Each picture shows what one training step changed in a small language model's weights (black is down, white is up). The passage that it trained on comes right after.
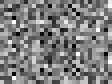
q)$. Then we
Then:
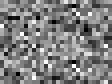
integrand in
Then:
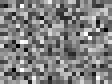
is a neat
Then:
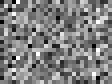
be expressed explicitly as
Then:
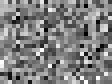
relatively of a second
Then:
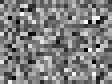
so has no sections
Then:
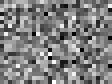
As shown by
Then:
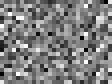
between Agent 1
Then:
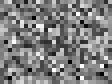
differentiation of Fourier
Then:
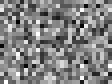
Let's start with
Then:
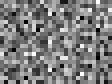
\medskip \noindent
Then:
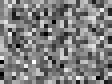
that $T$
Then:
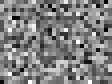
type. This result
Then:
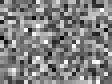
leads to the
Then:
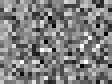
above, it also
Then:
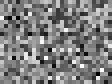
$r$ is
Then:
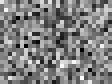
of ergodic systems,
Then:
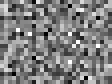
use penalty
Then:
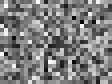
one computed for
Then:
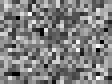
in addition,
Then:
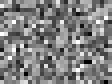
8$. This paper
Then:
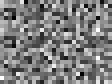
+ \ldots +
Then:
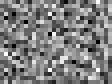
\omega) =
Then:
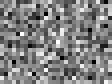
a }\sinh
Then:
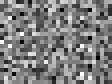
continuous. \par
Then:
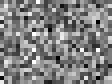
consists in the
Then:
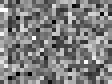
set of natural numbers
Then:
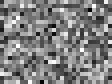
tensored, and
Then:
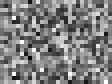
locally finite on
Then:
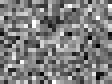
M\) is a
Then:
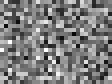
I would have
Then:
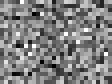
problem, as well
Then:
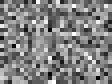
grows according to
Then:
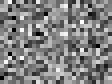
require solving linear systems
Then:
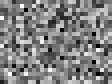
is its hull.
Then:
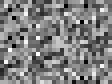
obtains small optimality
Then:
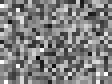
corresponding coordinate plane have
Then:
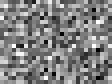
are not as
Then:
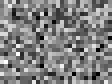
that there are some
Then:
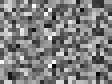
and the second coordinate
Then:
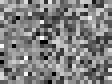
of the coarse
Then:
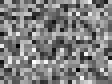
density in the topology
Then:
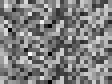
the number of edges
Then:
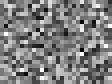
(see also
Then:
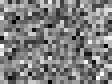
of disks
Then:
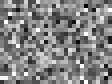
which involve
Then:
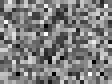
the flatness of
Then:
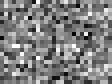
be arrested
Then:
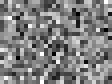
this proof here.
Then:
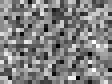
to include the second
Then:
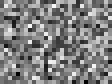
the value chosen for
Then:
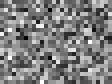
regarding this
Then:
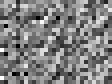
a more technical
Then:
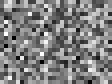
the discretization steps
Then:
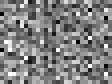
Partitions with
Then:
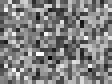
degraded convergence
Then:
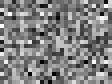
framework can be
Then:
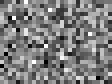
an $n
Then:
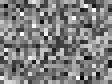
it holds that
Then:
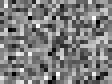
be even and
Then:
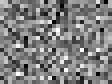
\\ Department of
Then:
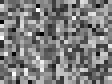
subject to domain
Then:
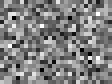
optimization tools. In
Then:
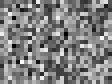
represented by a word
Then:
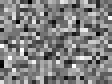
Frobenius on the additive
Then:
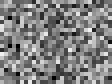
these tubes in
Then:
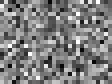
reason. We need
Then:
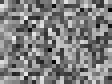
particular, for
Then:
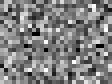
detailed analysis of the
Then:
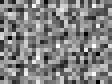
To find to where
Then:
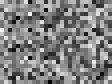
of the partition of
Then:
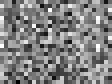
$\OO$ are
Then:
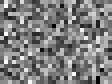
other data asymptotics,
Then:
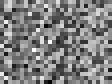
the actions for the
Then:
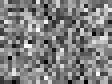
but immediately consume
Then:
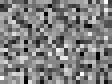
\ge K}
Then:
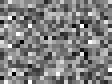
unknown. These statistical
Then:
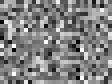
what happens to the
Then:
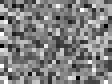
first prove the function
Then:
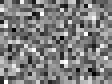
model with form of
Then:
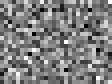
(random system
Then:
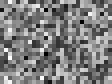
the contraction,
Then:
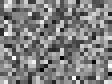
the parameters $\alpha
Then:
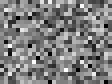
of operator-valued
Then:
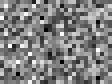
are distinct in the
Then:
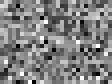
would fill in a
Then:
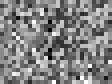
is bounded by
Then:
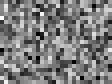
examples of Banach spaces
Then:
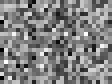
with similar features which
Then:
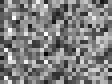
the Hausdorff metric to
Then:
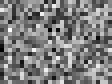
sequence using a standard
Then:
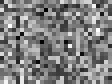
symbol. In
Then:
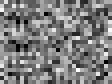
le cercle
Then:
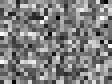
a strict partition,
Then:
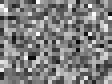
consider the case that
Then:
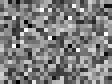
$\nabla v$
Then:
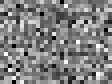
By taking derivative,
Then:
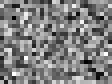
before the bifurcation point
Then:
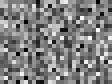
\ldots \cdot
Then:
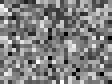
note that by construction
